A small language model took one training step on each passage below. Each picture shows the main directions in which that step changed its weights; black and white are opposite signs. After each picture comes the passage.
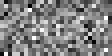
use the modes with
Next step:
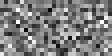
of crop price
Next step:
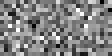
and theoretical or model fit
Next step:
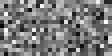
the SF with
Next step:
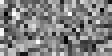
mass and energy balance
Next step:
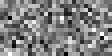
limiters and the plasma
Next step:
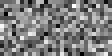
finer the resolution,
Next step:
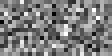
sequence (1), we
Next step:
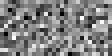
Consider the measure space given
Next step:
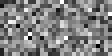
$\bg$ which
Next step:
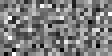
is invariant under simultaneous
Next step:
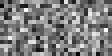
zero given \(\mathscr
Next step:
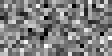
at the physical point were
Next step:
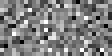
general formalism for
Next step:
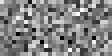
model's predictions. The
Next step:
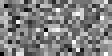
to at least establish a
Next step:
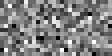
DPU iterates over
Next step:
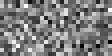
SC, and
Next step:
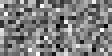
the minimal observation rate,
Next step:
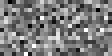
help reduce the guard
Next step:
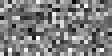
highly variable, but mainly
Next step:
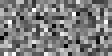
can compensate for
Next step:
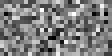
additional results for the
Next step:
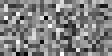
algebra is a cellular
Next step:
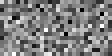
we studied can be found
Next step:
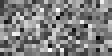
for arriving too early
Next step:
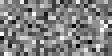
$\sigma$-field of
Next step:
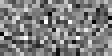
simplifies the structure of
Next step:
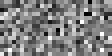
for correlated states
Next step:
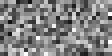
be used as a mechanism
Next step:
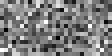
For arbitrary coupling constants in
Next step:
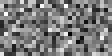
the ten frequency bands defined
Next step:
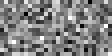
curve of normalized state vectors
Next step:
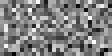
matches that with the
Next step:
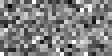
by soft anomalous dimensions which
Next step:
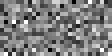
a pair of scalar Euler
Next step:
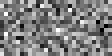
the following facts except
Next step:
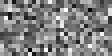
overall probability statement into
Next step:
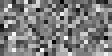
pipeline, which produces
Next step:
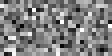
Adam optimizer
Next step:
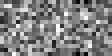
task to the appropriate computing
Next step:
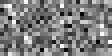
phrased as
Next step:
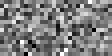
in guiding the identification
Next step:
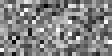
theory question as well.
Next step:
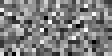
a denser dust
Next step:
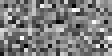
is the reflection symmetry.
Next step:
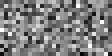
in the right panel of
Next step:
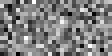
by $1$ and
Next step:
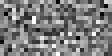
decay on the typical
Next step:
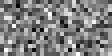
pixel-based and
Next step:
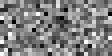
if the multiplication by every
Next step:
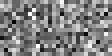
ones considered here. The
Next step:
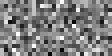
is an exponent $H
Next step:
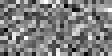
including $Y\cong
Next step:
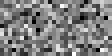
influence the measurement result.
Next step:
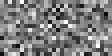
three of these implications
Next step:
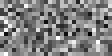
of commensurable
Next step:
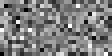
to the variance of
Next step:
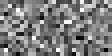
which is totally
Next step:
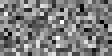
$U$ in
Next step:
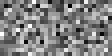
also reveal that a small
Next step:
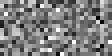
the same orbit for the
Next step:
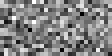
Ca-rich gap
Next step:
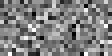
$\lambda$ of an
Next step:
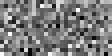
is the von Neumann entropy
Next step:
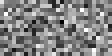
$d$ on
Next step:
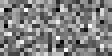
ac motor
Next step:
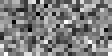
which appeared to be
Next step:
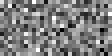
discrete time current-value
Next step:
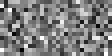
2$. This is easily
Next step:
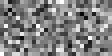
lines correspond to the
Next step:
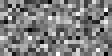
inside the body.
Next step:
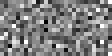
large dynamic ranges can be
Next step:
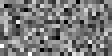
to values for a
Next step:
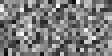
both the speed modulus
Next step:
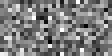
of the classical logicist
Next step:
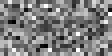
notation that is used.
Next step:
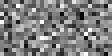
or no evidence of
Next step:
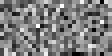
can appear over short times
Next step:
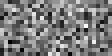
approximate the values using
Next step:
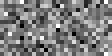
the experimental lattice constant of
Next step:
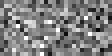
crossover to DI
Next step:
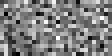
over to the linear transformation
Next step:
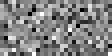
different ways and recently through
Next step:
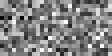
estimates for the gamma function
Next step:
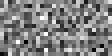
case, there does not
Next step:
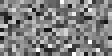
points with $\eta$
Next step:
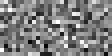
representations to algebraic representations.
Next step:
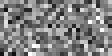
$3$D space
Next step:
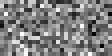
the argument data,
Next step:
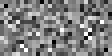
are covariant with respect
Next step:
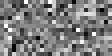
relation between Noether
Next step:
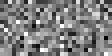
discussed in chemical reaction
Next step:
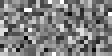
any prime $p$
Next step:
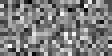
note, as is
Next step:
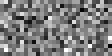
to experiment. ##
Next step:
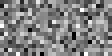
the annotation
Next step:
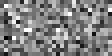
to the machine and
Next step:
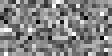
C holds for principal series
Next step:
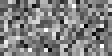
Then we have an exact
